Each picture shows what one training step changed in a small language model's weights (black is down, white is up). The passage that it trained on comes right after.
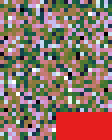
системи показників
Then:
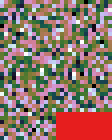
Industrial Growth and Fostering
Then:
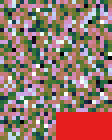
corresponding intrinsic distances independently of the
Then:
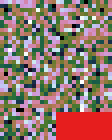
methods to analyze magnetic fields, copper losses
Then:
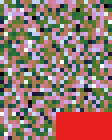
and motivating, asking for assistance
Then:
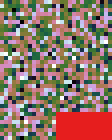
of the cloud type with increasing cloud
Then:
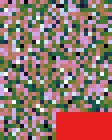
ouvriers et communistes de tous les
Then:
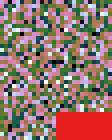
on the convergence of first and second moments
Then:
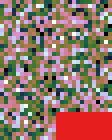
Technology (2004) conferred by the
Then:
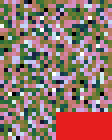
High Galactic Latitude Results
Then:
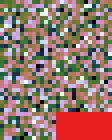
derive Einstein's field equations in the
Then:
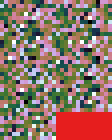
{author} {\bibfnamefont {B.~D.}\ \bibnamefont
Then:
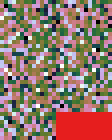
torrentielles, une localité
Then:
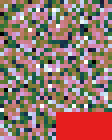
of (2+1) photon group}
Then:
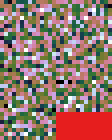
generating transitions between different topological sectors. This
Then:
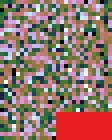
spatio-temporal clusters was
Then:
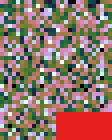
(Rx) where we can observe the
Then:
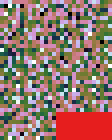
yields. The blue band represents the
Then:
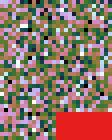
Este artículo presenta un estudio
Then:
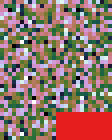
natural compounds not only improve drug
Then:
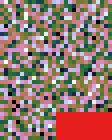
of degenerate elliptic equations.
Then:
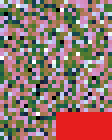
daily operations running from 8:00 am to
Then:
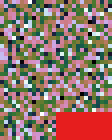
path of node $v$ is computed as:
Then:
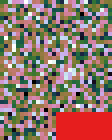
season and the age of the fish.
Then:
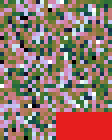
dynamical matrix (throughout the paper
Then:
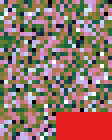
{\em Quasi-particle lifetime}.
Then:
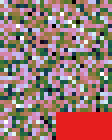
so'zda ham ozarbayjon
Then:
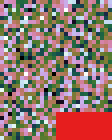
realiteitsbeginsel. Het
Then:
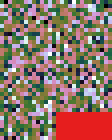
the propellant is [33]. Literature has
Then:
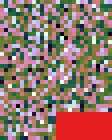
das comunidades (ELLIOT,
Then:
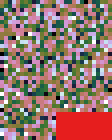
2006) por julgarmos pouco
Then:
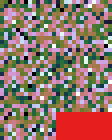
kartoshkani saqlashga
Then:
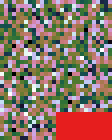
है। इस
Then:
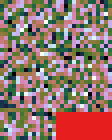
at this stage, while at 40 °C treatment
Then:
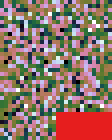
low intensities. Hence to reach significant
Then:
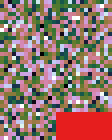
separately. We obtain, \bea &&
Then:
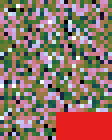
на программах ДПО.
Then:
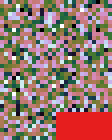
норм, тупость,
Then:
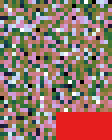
that the bifacial panel has
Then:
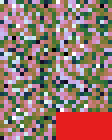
I'm glad that they didn't mess
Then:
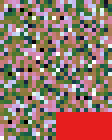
systems exhibit properties, which require new physical
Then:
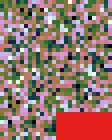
числительные, выражение,
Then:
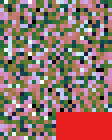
unchecked economic growth. According to
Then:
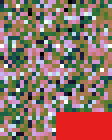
Шу сабабли ҳар
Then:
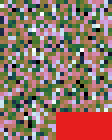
є «Creative Quarter» із
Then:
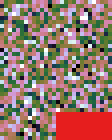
umgesetzt werden und findet
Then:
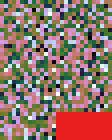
on the front of the wafer;
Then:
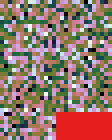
$t=0$ being well approximated by a linear
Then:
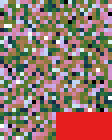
that is, if it exists any relation
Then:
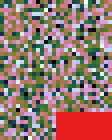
müddəti iyun ayının
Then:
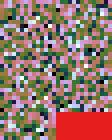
is also no scaling as a function of
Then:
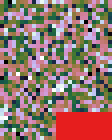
applications to provide attenuation that is
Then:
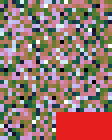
used uniformly for graph implementations, including
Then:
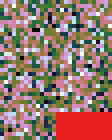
acrylic resin that fits right over
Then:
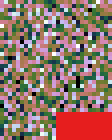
points does not include the data points in the
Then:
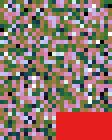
their components spectral type was adopted.
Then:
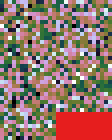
extract the semantic information from the original
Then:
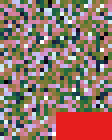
GAD, AED of soil samples Location
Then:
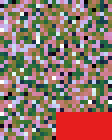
posterior credible interval. The key
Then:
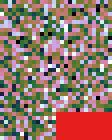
Detailed results are provided, focusing on the different
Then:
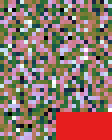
o'rganish maqsadga
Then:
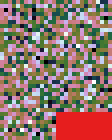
situation corresponds to the spatially
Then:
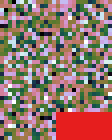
Contribution of Catfish Farming to
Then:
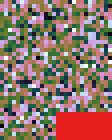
the channel and transmitted symbols with
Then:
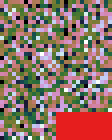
**القطاع الشرقي:**
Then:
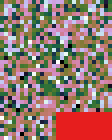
noted that a rapid temperature rise during the
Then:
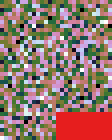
\midrule Baseline-4--9
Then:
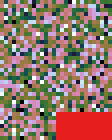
the appropriate treatment would be available to me,
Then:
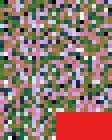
West - Europe and the United States -
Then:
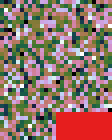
(cf. Figure 10). Figure 10: Detail
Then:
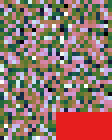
in the Center for Research and Documentation in terms
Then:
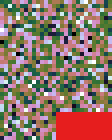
to get the full set of the semitones from
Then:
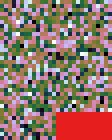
are worth $\approx150$ hours of
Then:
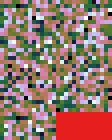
of γ -alumina for the
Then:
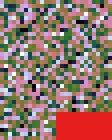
satellite galaxies that contribute up to
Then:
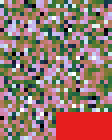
41 место. Рисунок 3 –
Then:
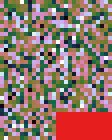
While it is shorter than the value assumed
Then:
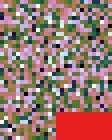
jarayonida beshta davrni
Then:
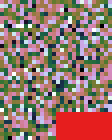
polisubyektivlik; -
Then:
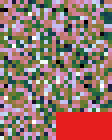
defects are also a known factor for the broadening
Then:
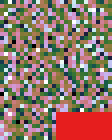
between 0.01 and 1, and the system is
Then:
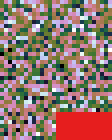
the splitting is not asymmetric
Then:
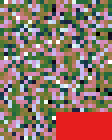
cases and could be configured to support various access control
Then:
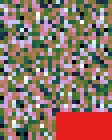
convirtió en un escape de la
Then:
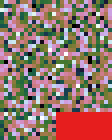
3 years are particularly susceptible to
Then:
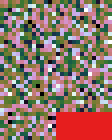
in the Bose-Fermi Kondo model
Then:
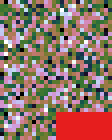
Bemerkung mit dem Recht auf
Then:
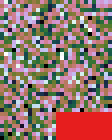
hand, $g$ is a decreasing function of
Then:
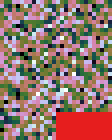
É um fenômeno permanente
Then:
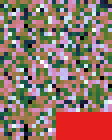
valiosas sobre a história natural e os
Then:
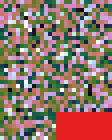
this process more sophisticated and complex; sets
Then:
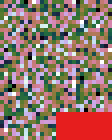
which includes the retrogated image
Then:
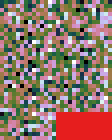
батько примирює віру в
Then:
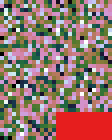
alarming rate, threatening the
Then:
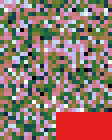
function of concentration obeys a closed
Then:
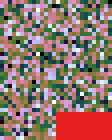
e desconforto, energia e
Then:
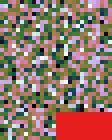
earlier reports as well as the above
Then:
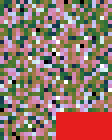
piece of data during processing,
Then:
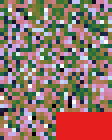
of degeneracy of the non-radial
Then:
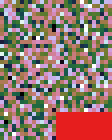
The reason of higher yield with ultrasound bath
